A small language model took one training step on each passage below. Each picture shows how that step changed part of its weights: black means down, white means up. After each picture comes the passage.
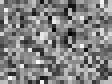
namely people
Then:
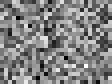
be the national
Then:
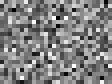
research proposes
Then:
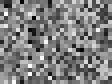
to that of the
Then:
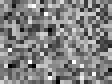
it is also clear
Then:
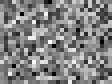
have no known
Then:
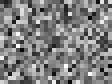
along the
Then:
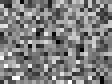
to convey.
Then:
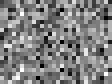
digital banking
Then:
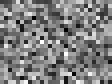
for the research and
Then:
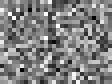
has selectively
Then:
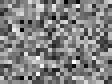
the other hand,
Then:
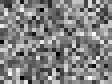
to available capacities
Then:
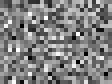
classes that are
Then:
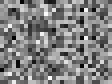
It should be
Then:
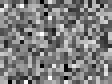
first previous row
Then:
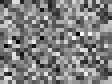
the standards for
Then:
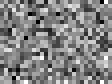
each of the
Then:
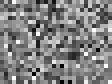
English for
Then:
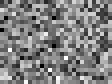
By the previous
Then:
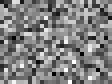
the brand and
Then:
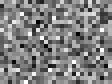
students expressed
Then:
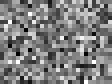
user i
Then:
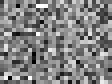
risk factors associated with
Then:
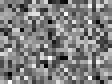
the university community
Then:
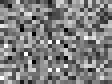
on the dataset
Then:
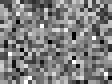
of substrate
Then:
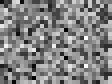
the levels of
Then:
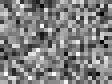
of high-N
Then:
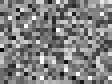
Every right
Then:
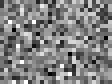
management and demand
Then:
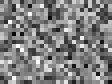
speaker can
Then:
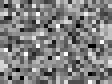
In India, the
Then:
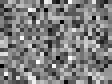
on shelf
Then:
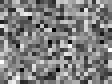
F level may
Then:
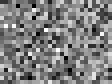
that CBV
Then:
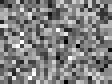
on rice
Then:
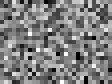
this paper, a
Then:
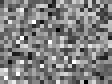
health condition and
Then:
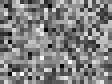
of work, even
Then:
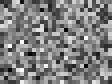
the evaluation of
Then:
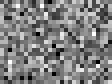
there are any
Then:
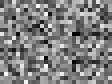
group of cells
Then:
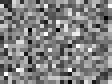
a scale of
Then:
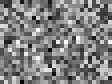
to keep
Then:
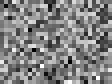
their education, as
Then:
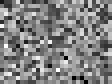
and the control
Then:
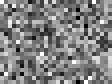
of traces
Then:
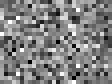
creates a small
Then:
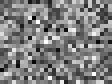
that could be
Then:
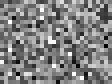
descending order
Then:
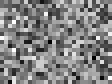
were associated with high
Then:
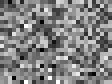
before the
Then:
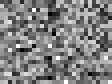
by brain
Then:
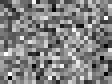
discuss marginal
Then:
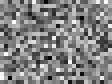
step was
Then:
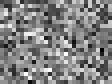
and experimental study
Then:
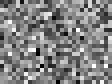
tested the
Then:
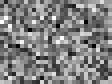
delayed performance
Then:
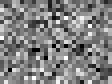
the audit
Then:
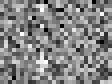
example of a
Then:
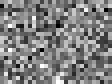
protected specification
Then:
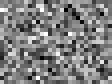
Rather than
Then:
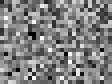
stability, EU
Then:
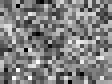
data showed in the
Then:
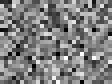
a fluid
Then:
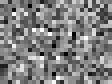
To this end,
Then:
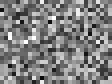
key determinant
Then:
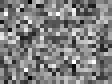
₂ and Y
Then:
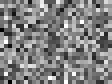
and more than a
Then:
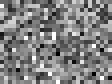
is not limited
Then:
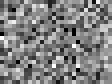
creating content that
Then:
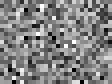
purpose of
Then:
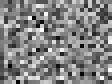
also influence
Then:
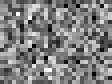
is shown that in
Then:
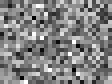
also since
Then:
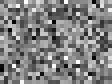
ease of use
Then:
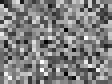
the discovery
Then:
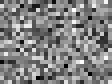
for Development
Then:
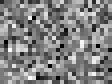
that reduces
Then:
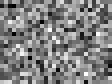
leaders in these
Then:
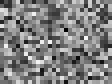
and the core
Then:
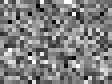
did in the
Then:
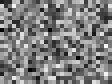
a size of
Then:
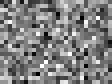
this approach decreases
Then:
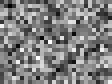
and go to school
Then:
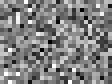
sample sizes
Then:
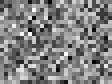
that entitled
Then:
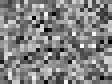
also involves the
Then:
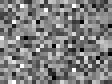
- Date of
